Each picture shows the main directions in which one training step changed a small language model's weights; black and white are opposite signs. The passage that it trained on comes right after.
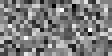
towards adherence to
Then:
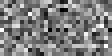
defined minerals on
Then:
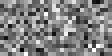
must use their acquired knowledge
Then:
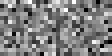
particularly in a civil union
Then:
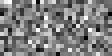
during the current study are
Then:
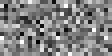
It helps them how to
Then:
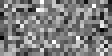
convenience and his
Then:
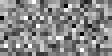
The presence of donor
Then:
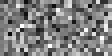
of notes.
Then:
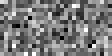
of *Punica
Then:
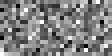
beams followed a
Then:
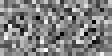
people in industrialized countries
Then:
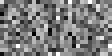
current was 35 A that
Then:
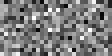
Evaluate the
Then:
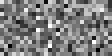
practicing religion by
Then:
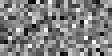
The Data Sharing Service
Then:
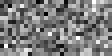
*World Journal of
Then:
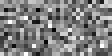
be significant association between knowledge
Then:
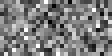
as glucose,
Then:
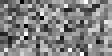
woman with “the”
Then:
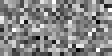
can be seen in the
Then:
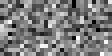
proportion of visitors and
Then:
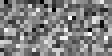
we need to investigate more
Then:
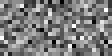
dimensions and the total score
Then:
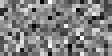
feces. In
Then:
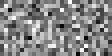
DURING THE
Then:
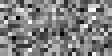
4. There is a
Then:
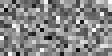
can be used as a
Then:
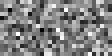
change. Blue and
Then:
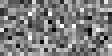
nanowire arrays
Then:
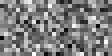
and agronomic practices
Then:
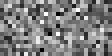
– Written -
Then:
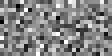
the academic context avoids
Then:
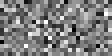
a position on the strategic
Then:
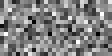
is classified as Least
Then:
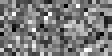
Heun functions respectively.
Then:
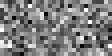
[This](#) is the
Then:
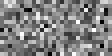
preventive vaccine was
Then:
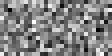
using different techniques, such
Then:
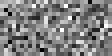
price (selling
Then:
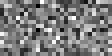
not align with their personal
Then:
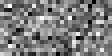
Internal processes group contains
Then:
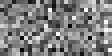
incorporated with clove
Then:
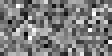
of each region labelled
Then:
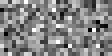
cause there are some students
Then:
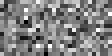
economies and how they
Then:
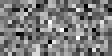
four hundred and
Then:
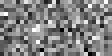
common practice in the active
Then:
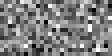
infections, strengthening
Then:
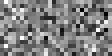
two false positives
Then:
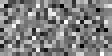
improving administration efficiencies and
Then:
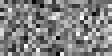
for further analysis, considering
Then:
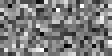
(40%) followed by
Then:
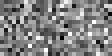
results, the Statistics
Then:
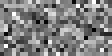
Average Monthly
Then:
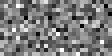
of soft skills of
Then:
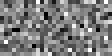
are available in the
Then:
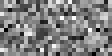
countries caused the two countries
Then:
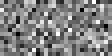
the MAS' environment
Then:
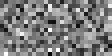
Plasma negative
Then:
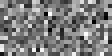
plots and the fitness
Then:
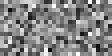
it directly. Therefore,
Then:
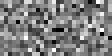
should promote an understanding of
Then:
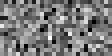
that are appropriate to the
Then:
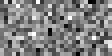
European Factories of
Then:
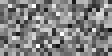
health and safety; it
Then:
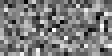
attacks, in which
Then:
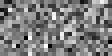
one of our future
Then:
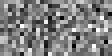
nature and are causes of
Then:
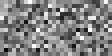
with special reference to
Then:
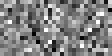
on prevalence rates,
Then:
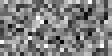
hypernyms of another
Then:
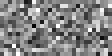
River. -
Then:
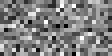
critics preferred the results
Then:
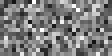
product. Efforts
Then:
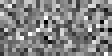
gathered on a
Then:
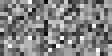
convection instability in
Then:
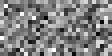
year. Any remaining
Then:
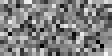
of this. This paper
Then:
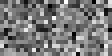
in the direction of
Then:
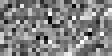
materials were characterized for their
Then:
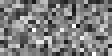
by text. Part of
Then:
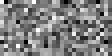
At the onset of
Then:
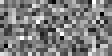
are interconnected aspects
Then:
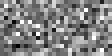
design probe for investigating
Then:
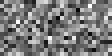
the safety of the
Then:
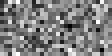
/ availability 7.8
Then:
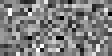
different activity monitors for
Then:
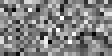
a point where it
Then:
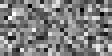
designed. 5. Conclusion
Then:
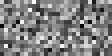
the comparison examined various techniques
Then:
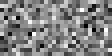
43. There was
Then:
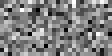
8]. The research in
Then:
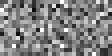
M. P and
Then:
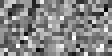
after harvesting (3
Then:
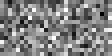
peroxidation therefore represents
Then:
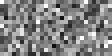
implementation of the Argo
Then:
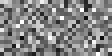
The device would contribute a
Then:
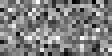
integrated transport' Societal
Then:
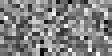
suffering from the
